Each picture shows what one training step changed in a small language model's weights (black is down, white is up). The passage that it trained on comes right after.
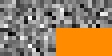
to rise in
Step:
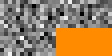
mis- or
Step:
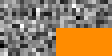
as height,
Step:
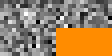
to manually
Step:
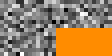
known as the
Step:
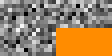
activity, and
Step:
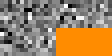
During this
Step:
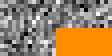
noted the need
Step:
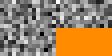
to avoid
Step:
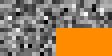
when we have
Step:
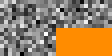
look for
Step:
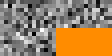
for K_2
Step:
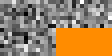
performed with
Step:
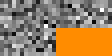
three case has been
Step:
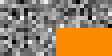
standard result in
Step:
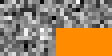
we say that
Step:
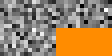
to women
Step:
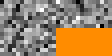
found in works
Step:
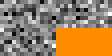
we look at
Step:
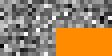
at least
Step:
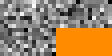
an erosion
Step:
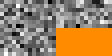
\langle g
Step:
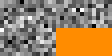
proving the
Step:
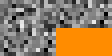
et al.
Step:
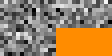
and negative
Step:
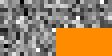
used in Section
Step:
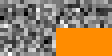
characteristics that
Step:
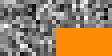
strong common
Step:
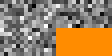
$A$ and
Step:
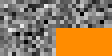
algorithms on
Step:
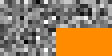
providing expert
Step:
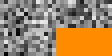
of comparing
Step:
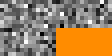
$n$, where
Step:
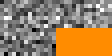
I$ implies
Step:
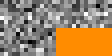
We introduce a
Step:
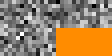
and tracking
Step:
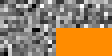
let $S$
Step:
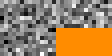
providers of elements
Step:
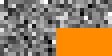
JAD in
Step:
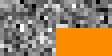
have the following.
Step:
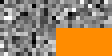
a preorder
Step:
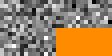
have to point out
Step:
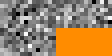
ordered pair
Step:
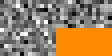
is generically
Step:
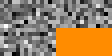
and J.
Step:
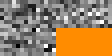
with the central
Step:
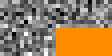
and its product
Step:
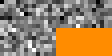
dealing with
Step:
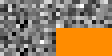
smooth complex function
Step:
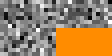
coaster of
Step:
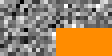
differential equation
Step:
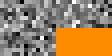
large expansion
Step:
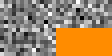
punto di
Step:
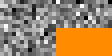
an operation
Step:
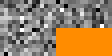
If $A$
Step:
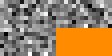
complex structure}
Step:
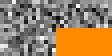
to approach the
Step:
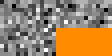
wish to
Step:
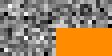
political control
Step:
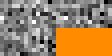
x- and
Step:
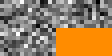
on the oral
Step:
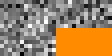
for Hodge
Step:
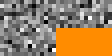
which contains the
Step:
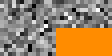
two sequences of
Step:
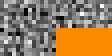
colored using
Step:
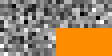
Computing in
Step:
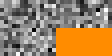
of the partial
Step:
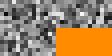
the research is the
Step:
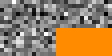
is to assess
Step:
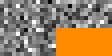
& off &
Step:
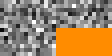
potential as
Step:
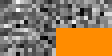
India and
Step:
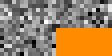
\subset G$
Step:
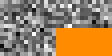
and (e)
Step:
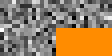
to communicate
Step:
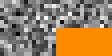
of $F$
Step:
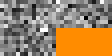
a subset of
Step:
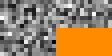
In the time
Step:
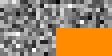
of scale 10
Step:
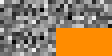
equation system associated to
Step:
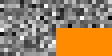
that convolution
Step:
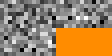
does not appear
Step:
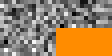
the notation
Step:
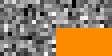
core OS
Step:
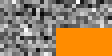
can develop this
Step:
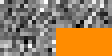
TTC and
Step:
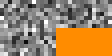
the protection
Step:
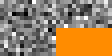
section. WG
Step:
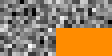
real numbers can
